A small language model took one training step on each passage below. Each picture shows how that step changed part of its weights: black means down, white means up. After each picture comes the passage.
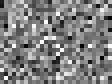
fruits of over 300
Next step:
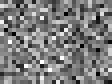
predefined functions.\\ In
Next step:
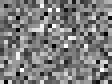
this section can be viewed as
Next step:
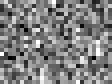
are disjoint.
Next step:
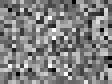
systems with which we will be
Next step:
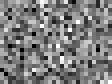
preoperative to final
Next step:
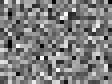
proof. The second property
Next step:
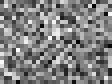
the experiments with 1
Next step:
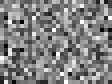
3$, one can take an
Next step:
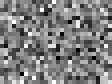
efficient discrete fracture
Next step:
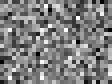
If we take any $p <
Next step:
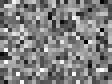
Ice Class Ice limit
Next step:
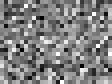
d$ matrix with $\left(\nabla
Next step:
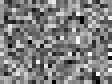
to the case $N=3$
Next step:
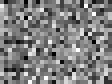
Study The present study
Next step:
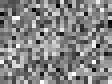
like olive,
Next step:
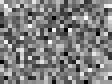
Corresponding authors
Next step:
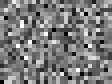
h. The solid which
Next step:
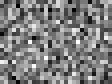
\ A = b, \qquad
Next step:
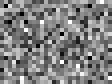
is a special case of
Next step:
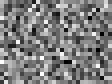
now in a position to give
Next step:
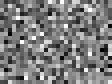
$C$. Consequently,
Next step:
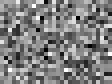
the submitted version.
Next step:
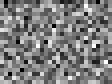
and develop collaborative
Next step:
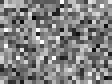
denoted $G \square
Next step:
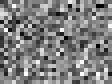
queries and analysis.
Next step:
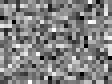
We will consider the following two
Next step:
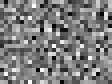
and then introduce our novel
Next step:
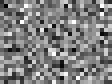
greatest common
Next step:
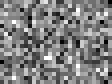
is a concept and a process
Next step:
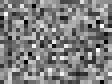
how the proof can be generalised
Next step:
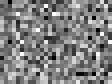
can reach 302 the
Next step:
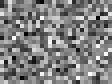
discretization to the
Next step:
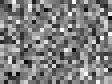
kidneys and liver.
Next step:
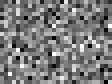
providers, authorities and other
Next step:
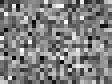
mean Septal e' in
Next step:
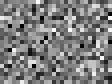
precisely where Binary
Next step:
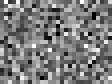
in the composite. This
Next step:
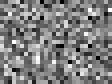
“poor writing
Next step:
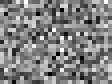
parametric local stabilizing
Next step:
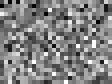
infinite series have to be
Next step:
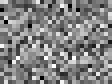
relies on a finer
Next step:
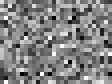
submanifold with respect to the
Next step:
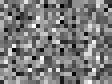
and $b\/$ are
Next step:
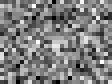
at different concentrations :
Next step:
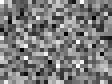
was limited to 30
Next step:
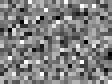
of generalized exponential time
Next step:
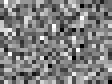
multiplicative generators
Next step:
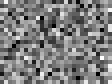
environment. In the field of
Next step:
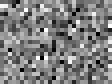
hypothyroidism in
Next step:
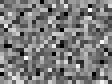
has positive lim inf speed.
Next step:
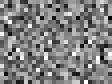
vertex. An invariant
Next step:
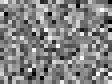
enhance the power output of
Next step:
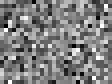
$N$, the generator matrix
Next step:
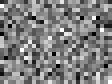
environmental issues.
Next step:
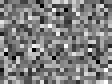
a non-zero number
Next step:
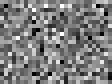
also preserves quadratic
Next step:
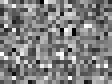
N) \rightarrow {\rm
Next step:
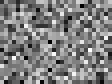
a member of several
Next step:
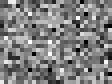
of these products lack
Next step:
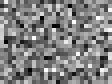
about 20% daily compared
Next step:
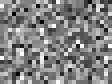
$\lambda_1$ the first
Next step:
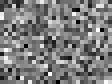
unrelated context: the
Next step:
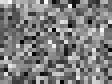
L. natalensis also
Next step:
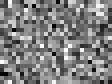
ethical standards of
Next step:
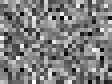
the quality of the event that
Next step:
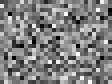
the attractiveness of
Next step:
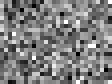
matter to decay and
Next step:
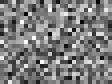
This work defines a minimal,
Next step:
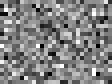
available implementation of
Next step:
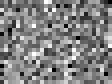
the art interior point
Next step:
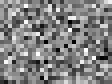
This means that one can
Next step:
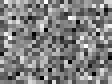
that for any $F \in
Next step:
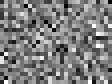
low back pain in second
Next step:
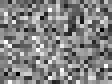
change in the pavement condition
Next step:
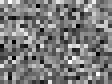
$\hat{R}$. Since
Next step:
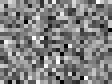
*A. niger* is
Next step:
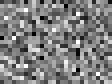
meanings of the word
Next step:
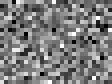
introduced by Delshams
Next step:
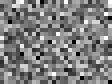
the analysis of the psychic
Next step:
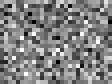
test is to mitigate the
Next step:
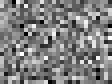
of PEDs and,
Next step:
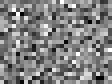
its automorphism group for the category
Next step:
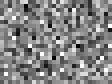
we noticed in the very
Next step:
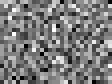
Any sextic with a
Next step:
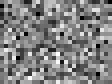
budgets are not
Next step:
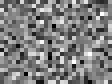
γ Globulin
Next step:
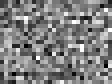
randomly with distribution $\nu$, we
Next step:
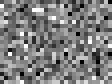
of the longest queue
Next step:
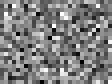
the flask again to
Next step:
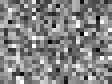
$\C$-functors and
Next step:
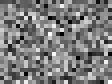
media, political
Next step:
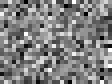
BS, at the CPU
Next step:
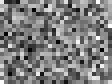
to the vizier and
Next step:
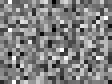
by many researchers including
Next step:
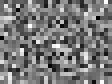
matching algorithms.
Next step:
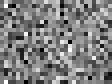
BM hours decreased
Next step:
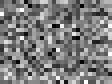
iff the codewords
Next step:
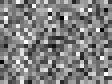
temperature at different
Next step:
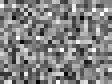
e.g., Franck et
